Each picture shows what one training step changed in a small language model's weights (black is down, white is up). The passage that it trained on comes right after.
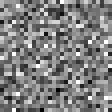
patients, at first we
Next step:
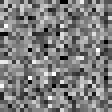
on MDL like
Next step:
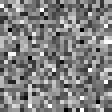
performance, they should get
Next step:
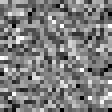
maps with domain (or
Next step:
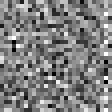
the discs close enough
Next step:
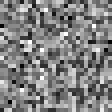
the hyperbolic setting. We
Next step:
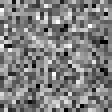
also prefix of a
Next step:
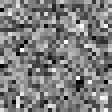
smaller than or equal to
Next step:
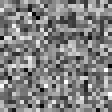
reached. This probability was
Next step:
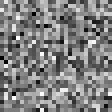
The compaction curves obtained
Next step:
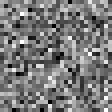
nonstationary random
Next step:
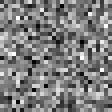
squares, we prove
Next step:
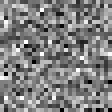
data entry for
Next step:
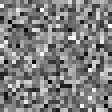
theory, Chasles
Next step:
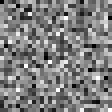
one of the vital
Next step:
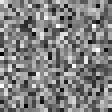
of the predictions made
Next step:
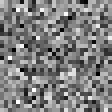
this awareness in both public
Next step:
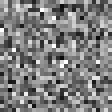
all the feedback was
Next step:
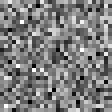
used for near-real
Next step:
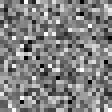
weft directions. The
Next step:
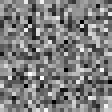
is the Bernoulli
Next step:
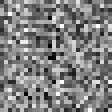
materiality and the composition
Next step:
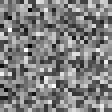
the spanning surface:
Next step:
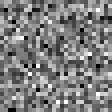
been presented elsewhere
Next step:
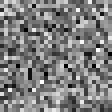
degree of oscillations present on
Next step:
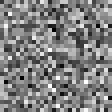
grand mean to become
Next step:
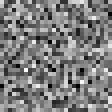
consequence excessive
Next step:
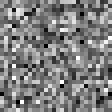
scheme (resp.
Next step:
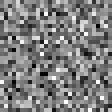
reduced to adding missing
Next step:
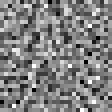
in tertiary institutions
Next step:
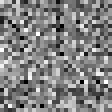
community may be affected by
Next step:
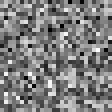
in ensuring the safety of
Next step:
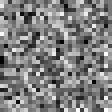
which was conjectured by
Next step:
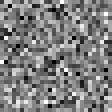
on a low-dimensional
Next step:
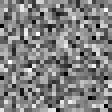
the mean curvature tensor.
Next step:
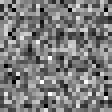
to deal with propositional
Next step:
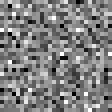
Mortality was
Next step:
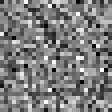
$m$-dimensional volume
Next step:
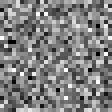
recorded in the results.
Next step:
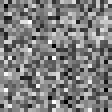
\nonumber & +
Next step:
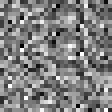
ensure service availability and security
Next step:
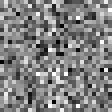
of size $i$,
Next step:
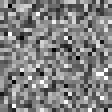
to be $\eta$,
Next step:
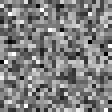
paper, and all authors
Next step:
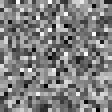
completely different proof.
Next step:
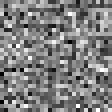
adverse drug reactions
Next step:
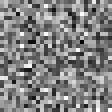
of unit current length.
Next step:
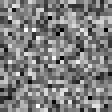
assume that the number of
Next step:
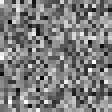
what might have caused the
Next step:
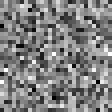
the continuous inventory
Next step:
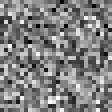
stability and same order of
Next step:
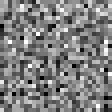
the MCTS rule
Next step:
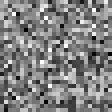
for controlling exponential
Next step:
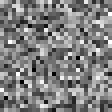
simple subalgebra $\langle
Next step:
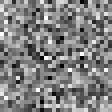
In a world shaken
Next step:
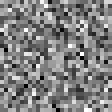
are going to show that
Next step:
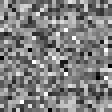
to train the DL
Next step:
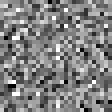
and he has been a
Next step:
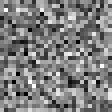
these terms are multiplied
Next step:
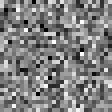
it follows immediately from definition
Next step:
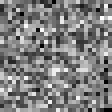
found flouting
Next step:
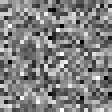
sector of the area on
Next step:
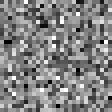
$2$). The outcome
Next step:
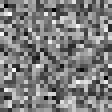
%), shaken for
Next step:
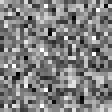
of educational organizations,
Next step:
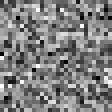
the system was discussed but
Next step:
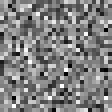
to get a decomposition of
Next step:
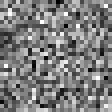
among the infinite number of
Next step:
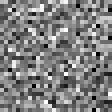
following result asserting the
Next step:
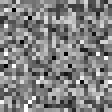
will construct a fundamental solution
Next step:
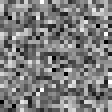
a recursive approach
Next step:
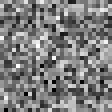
is an extension of finitely
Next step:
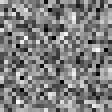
analysis of the free
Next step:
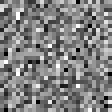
Y\to Y$
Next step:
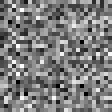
splitting architecture. We
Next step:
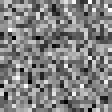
from totally different
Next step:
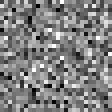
by this extension, so
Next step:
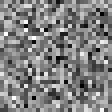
in multi antenna
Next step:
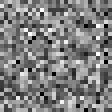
compared their performance to the
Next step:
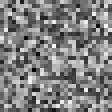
more important. We next
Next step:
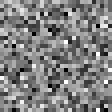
holomorphic and invertible for all
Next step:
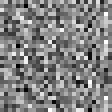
\to \infty$,
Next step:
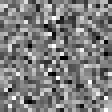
Waki and
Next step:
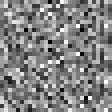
and we see that the
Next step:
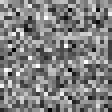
of the sublattices
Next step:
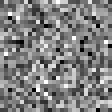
Following the affine invariant
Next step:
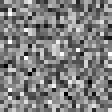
estimator of shape -- in
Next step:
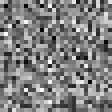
\in \mu
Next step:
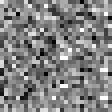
of Electrical
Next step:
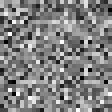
factors which may influence on
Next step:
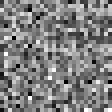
will continue to increase.
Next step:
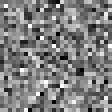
IMSPE and
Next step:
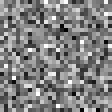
Five groups were
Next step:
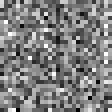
broadest, to my
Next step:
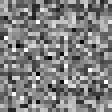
which these actors
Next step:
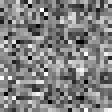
topics remain for future
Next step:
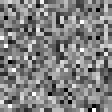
used in the context of
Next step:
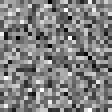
and backward in time
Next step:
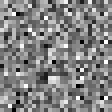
for $t \in
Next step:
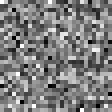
shows the results of statistical
